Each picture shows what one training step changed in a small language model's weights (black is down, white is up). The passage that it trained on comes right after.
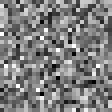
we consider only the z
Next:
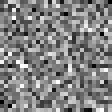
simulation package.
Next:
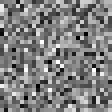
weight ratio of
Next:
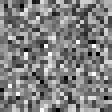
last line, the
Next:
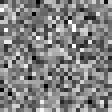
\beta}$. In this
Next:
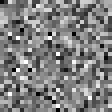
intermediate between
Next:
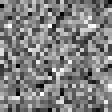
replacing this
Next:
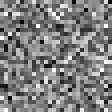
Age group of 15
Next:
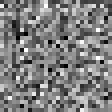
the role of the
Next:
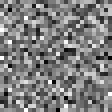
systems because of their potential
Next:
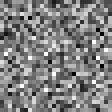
from skin
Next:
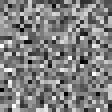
used for the test
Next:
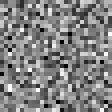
rotated surface
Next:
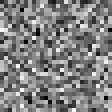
in none of the
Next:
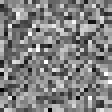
dimension increases,
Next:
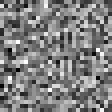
the gradual
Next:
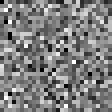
The methodological basis
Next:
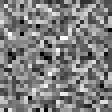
conducted on 3
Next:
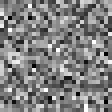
and (G,
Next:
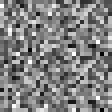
constant, while the
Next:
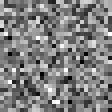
to phonons
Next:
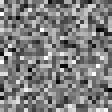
by and strict
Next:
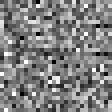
fund performance.
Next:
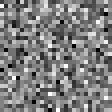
the binary parent
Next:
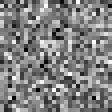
the computations and the
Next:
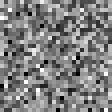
perturbations may
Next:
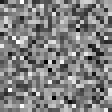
results indicate that the
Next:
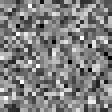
, tet is
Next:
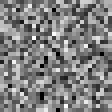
is the minimum of
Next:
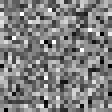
special property
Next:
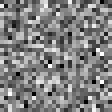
the grain productivity
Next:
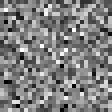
For example, one can
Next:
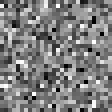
the price of
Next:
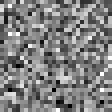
Triangle with
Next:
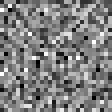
AP radiograph
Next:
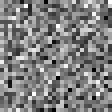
fibre volume
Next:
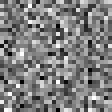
tissue specific and
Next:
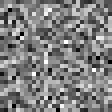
Environmental Research
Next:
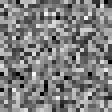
is the covector
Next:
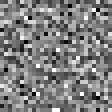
multiple output
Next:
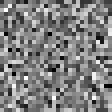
As most methodological
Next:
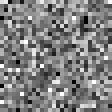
even influenced
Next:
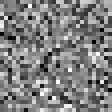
and fixed the
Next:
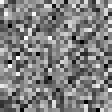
compound L₁
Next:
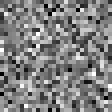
boards are
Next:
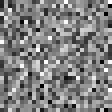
gap height,
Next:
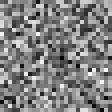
structures in different
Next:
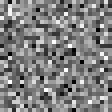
matrix $\bs$
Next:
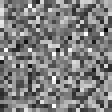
patients was
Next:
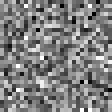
label class.
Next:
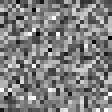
2. Treatment
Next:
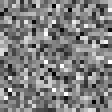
items are used
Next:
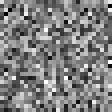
any other nation.
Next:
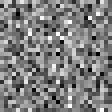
tip position obtained
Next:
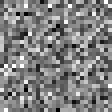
via uncertainties
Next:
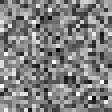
regions directly lead
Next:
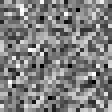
doing so.
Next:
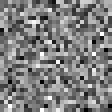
would you say
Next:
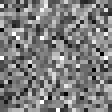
the solutions was
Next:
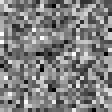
been observed in both
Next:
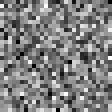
the hamiltonian
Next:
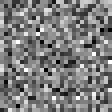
crop bacterial
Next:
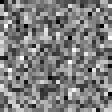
it uses an
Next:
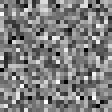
a previous higher energy
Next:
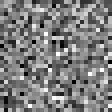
- \sin
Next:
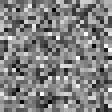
is allowed to
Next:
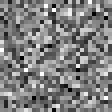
begins to
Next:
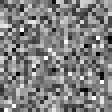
can apply the
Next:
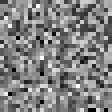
couples abstract
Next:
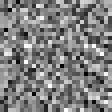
complex variable.
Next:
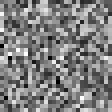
a correlation,
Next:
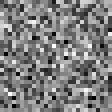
can be derived by
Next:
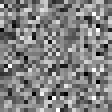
the fault
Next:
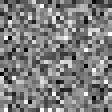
Africa and
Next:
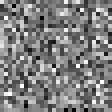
inset we also show
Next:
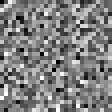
Results and
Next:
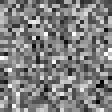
expansion of the
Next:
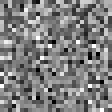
laser and
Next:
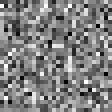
the nuclear shell
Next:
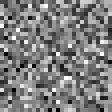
and variance are
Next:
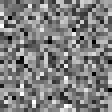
and much more.
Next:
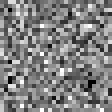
review alternative
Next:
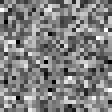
In order to determine
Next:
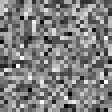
if there is a
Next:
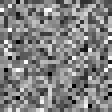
D, B and
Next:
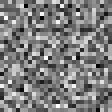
- b. Information
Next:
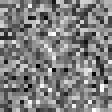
has been studied
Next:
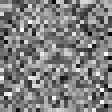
sweep at
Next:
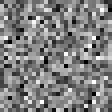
or it does not.
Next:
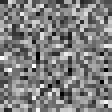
associated coupling of
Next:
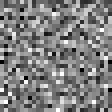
for all $t$,
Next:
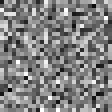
I am conducting a
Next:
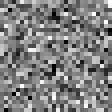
qubits is
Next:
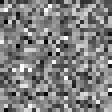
The node is
